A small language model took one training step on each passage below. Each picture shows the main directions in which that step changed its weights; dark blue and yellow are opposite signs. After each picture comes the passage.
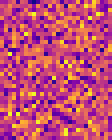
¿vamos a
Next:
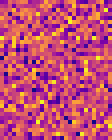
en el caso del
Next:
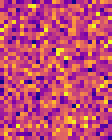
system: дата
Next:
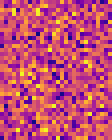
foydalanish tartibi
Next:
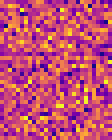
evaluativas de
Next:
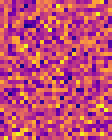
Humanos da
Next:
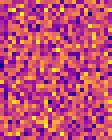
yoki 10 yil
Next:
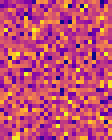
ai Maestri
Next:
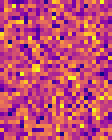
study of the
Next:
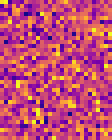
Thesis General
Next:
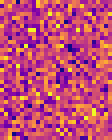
médico a ser
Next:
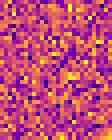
bersa, bu
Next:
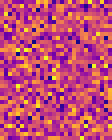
Theories Of
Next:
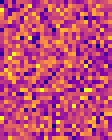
ta shliakh do
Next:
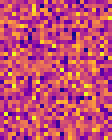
visto não só
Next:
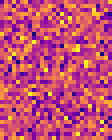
de um objeto
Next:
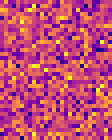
time in lot
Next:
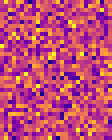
Défense que
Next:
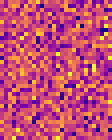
economia do estado
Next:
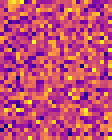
en cúspides
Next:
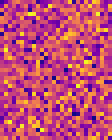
Отже, з
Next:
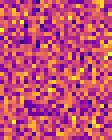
tend à devenir
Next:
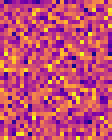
sejam elas
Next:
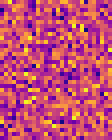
contribuíram para
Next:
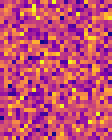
himoyasi va
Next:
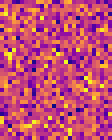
religion seems
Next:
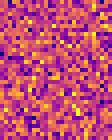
olib borishi,
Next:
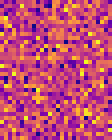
критериев и
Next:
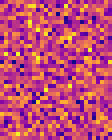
Kategorien Es
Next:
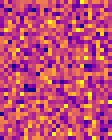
işaret eden
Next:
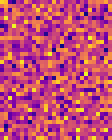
des enseignants
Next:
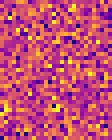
2). El primer
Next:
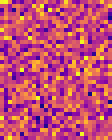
Metodología de la
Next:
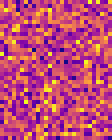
как целевая
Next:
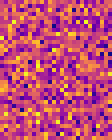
to sustainable
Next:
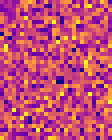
формы работы
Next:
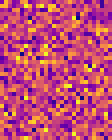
shu orqali
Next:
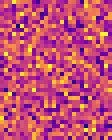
rompimento com
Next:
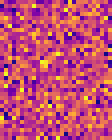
на продуктивность
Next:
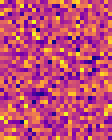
que tuviere al
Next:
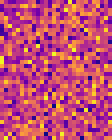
на снижение
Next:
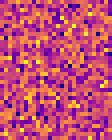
: - Respecter le
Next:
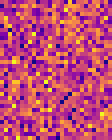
на етапі
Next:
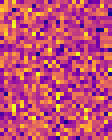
book sources.
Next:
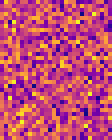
y que pueda
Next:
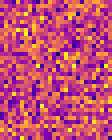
tout voir
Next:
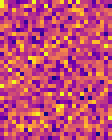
3. Вони
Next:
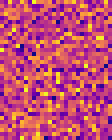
onaning suratini
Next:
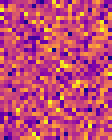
boyligi tez
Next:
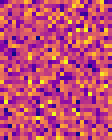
vie en tant que
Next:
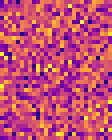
в печать:
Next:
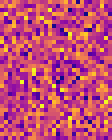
talaffuz eta
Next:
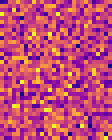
ontology as
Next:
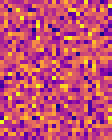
Equidad Social:
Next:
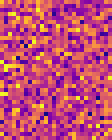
пур ҳама
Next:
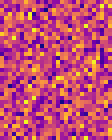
olish (aqliy va
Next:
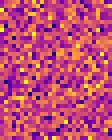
(аксон) и
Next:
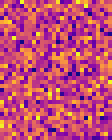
temáticas demandadas
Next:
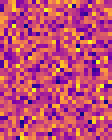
muammolarni ham
